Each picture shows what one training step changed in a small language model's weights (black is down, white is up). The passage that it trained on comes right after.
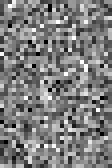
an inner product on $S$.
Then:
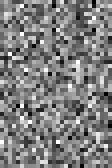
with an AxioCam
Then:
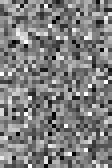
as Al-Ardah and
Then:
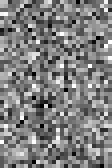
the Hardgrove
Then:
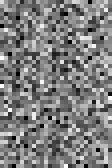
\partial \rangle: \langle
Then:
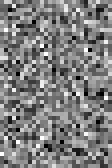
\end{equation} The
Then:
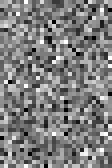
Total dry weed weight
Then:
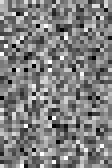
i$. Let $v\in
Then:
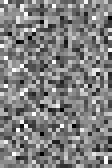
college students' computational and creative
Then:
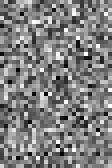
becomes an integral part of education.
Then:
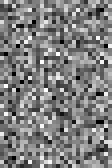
dense. \end{prop}
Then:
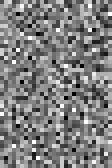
(each geomeric
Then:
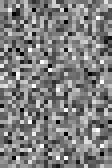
Just a few nearby strongly
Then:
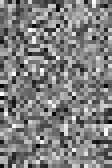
on LULC changes and
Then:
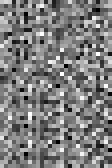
of the skewness of the
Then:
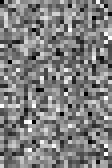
However, if we marginalize
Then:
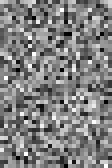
the foliation ${\cal
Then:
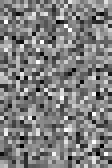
images by focusing on a specific
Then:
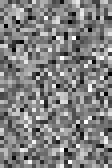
cycles. Through the recursive
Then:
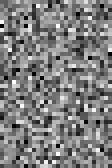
complex conjugation. The equation
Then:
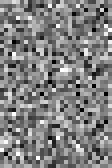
high degree of situational leadership
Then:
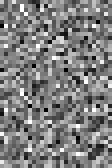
energy derivative of the phase shift would
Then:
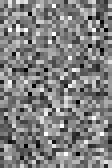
(computer programs) is
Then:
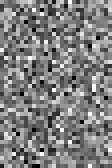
LED screen panel, also
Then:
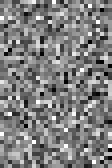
of appropriate size, the time
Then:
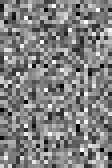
connection is flat. We recall that
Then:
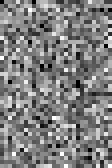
Cohesive zone elements
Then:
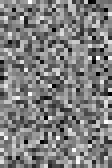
diagonal population and \(\Delta =
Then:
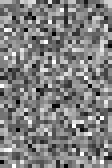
the map $\Omega \ni
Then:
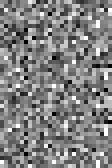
semantic analysis and visualization of
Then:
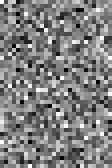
(De Bruijn et
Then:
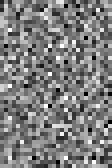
Koiter shell energy we
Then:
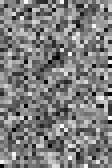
software and hardware one uses.
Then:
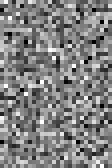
and $\alpha_s$
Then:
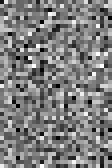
deform the usual de Rham
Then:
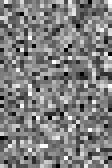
procedure further. If after a finite
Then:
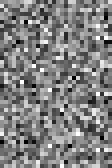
some methods use reconstruction errors obtained
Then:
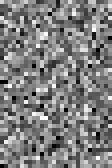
can be defined in terms of
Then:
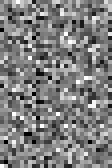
Finally, we consider PDE
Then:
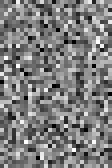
strengthen and sustain urban environments
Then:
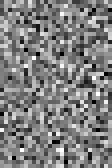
curvature, we obtain the corresponding
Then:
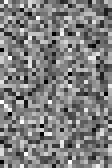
leadership to a project aimed
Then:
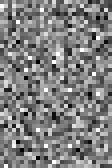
X$ be morphisms of
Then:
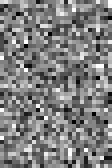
principle, every observer who
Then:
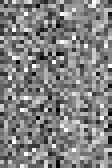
ELIXIR¹ infrastructure
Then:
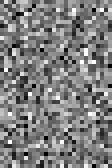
lead to slow oscillations in
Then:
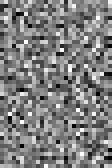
construction, subject to the overall requirements
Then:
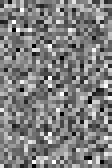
for the static condensate is
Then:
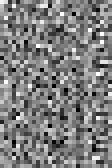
private of gendered public spaces
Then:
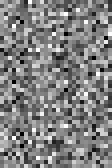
various kinds of dark energy
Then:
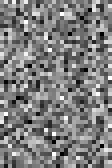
philosophers think that
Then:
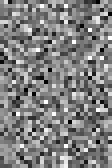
were checked for capillary
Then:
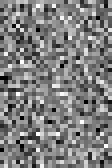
Find all exterior
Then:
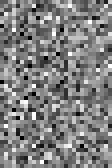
p-value CBHI
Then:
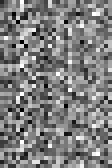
feedback from key learning resource support
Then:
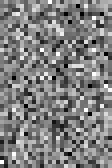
\kappa_{\hat Ric},
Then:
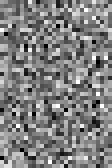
that of the SFIM
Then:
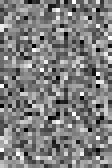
ever since the definition of
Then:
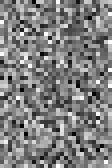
polynomial of the Petersen
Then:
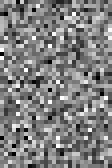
cloud. This new paradigm
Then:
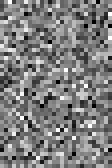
incorporating the quantum gluons
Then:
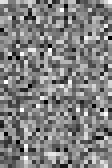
the magnetization is now
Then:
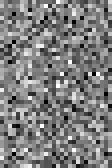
Refrigerator Powered
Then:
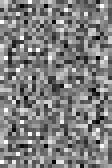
out of the United States
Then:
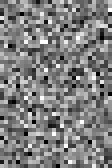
fix a parabolic subgroup
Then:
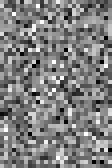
a solid solution of impurity atoms
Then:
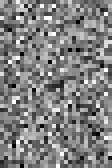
imbalanced. This indicates that
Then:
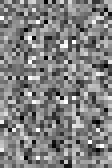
as a function of number of
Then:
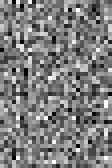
analytic and free of singularities for
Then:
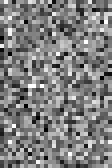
and right sides, the total
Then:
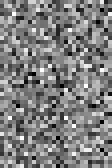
$M\T$ and
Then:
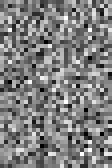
in the affirmative,
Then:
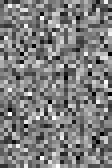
more basic than the proposed one in
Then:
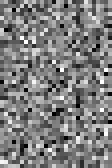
living environment and stratified by
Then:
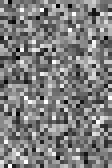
with long-range transmission capacity
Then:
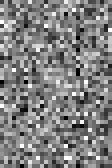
number of sectors within a segment.
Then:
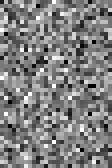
that there exists a state $\nu
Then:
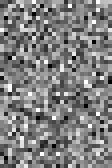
that Random Forest
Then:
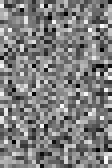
to favor burrowing and
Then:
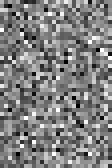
over nature to those who wield
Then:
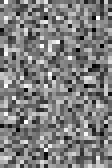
stalks) of $\bar
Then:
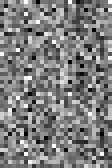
resistance to multi-user
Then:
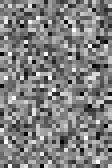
of a coordinate distance, which is
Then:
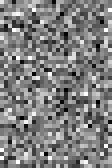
for the $\varepsilon_{ph}$.
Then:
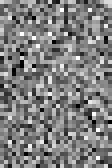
the one given in a).
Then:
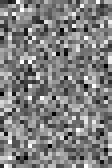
a planar SC system.
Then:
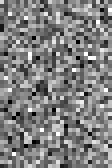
was higher at 20.76 ±
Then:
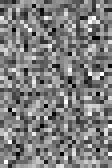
of illumination, and then
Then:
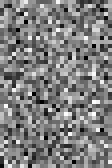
closer to zero, we also
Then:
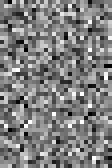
invertible map and there exists
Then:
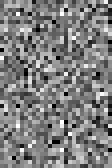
these we see that the consistent
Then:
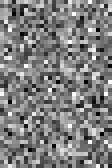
presented in this paper, to extend
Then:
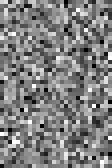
yielded 10 eclipsing
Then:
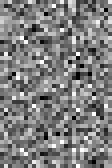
time and will reduce (but never
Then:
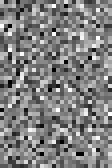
\rightarrow D^2.
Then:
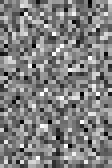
goal is to develop a class of
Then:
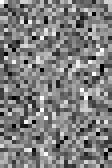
that in fact $u$ satisfies
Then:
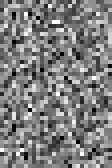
generalization of the almost automorphic
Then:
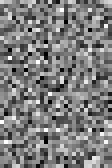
the important role of tourism in
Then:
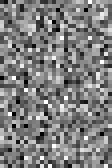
the innate potential of every
